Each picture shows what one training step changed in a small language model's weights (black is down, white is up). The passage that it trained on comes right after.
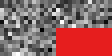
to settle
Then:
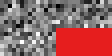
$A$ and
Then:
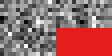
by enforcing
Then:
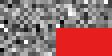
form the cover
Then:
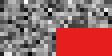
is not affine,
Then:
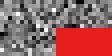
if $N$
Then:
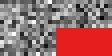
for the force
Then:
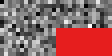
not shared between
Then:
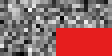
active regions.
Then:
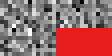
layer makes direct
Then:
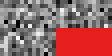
Indeed, we have
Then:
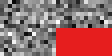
boundary. Then the
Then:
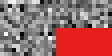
\ {\it Let
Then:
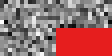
image is positive,
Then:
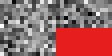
smooth boundary let
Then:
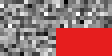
collision data:
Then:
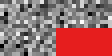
dark matter
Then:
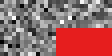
of these algorithms
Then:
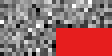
\] For a large
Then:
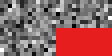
$X.$ Then
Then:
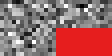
each of the various
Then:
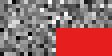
physical applications because of
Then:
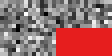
6 layers in
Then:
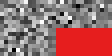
formulation of
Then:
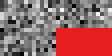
and we adopt
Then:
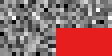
of interface
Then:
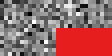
consider the collision
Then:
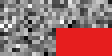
general, given by
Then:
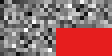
consider is the
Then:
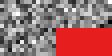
the WAP
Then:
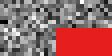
ring is nearly
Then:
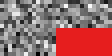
the contribution of each
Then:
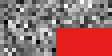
integer actions,
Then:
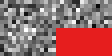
propose a simple
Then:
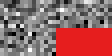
last formula we should
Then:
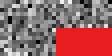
(rather then
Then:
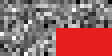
cosmological and
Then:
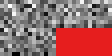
r $. Therefore the
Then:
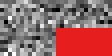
relatively strong
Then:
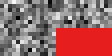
and calories to
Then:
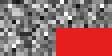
each two of the
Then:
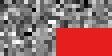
such as the
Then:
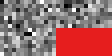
then the graph of
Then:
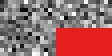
is the universal
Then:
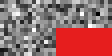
the resonant
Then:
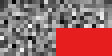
beam direction.
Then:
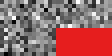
of DM
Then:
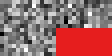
CP at different
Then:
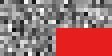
so the state model
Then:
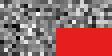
absolute cross section
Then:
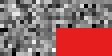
the evolution will take
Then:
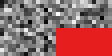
we examine
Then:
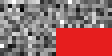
\cap (
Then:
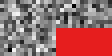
the NN
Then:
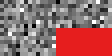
For example, it
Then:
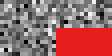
0$, giving
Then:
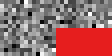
baseline variation
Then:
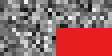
is surjective for
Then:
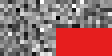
apparent is
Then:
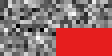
the theory is
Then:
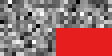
model component in the
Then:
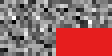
of binary star
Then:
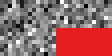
$p$, while
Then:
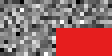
arbitrary complement of
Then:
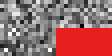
the emergence
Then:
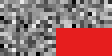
authors render the
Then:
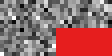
of zero, and
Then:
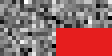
comes back to
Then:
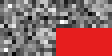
before, let
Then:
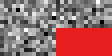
coefficient was then determined
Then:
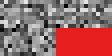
% we consider that
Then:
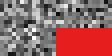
Myr since they
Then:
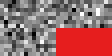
last condition is equivalent
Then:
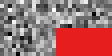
N / (\diff
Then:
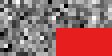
K unless
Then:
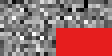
continuous scale. In
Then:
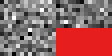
thus assume that the
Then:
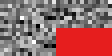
enables us
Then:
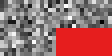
and the estimated
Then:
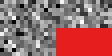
of different pairs of
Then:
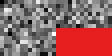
we need to add
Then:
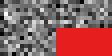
just assume that
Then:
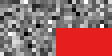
evaluate the width
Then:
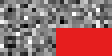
space (due
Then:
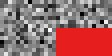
algorithm could be further
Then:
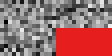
fields, created
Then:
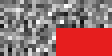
The NLO
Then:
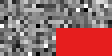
design choices,
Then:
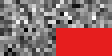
different exponents of
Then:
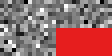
sequence of the other
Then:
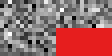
theorem when the process
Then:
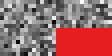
seems to
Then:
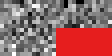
all $n$
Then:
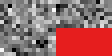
H$ in which
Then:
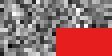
the universe at
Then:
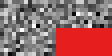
can be used to
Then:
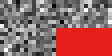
fact that one should
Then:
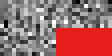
observational setup
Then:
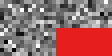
various fractions of
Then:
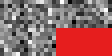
— see
